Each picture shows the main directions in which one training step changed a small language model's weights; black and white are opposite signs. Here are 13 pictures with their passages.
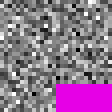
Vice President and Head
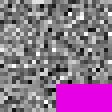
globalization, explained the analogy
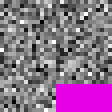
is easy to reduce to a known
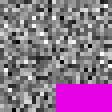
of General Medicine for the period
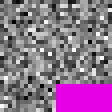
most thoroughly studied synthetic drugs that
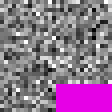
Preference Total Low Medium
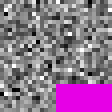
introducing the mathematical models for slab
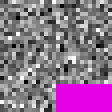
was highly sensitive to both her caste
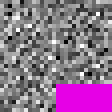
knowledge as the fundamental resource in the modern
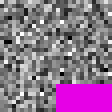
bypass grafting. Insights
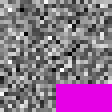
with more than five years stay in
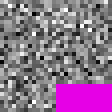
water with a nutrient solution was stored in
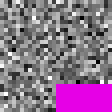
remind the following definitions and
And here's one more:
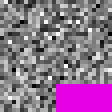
most common forms of violence reported were
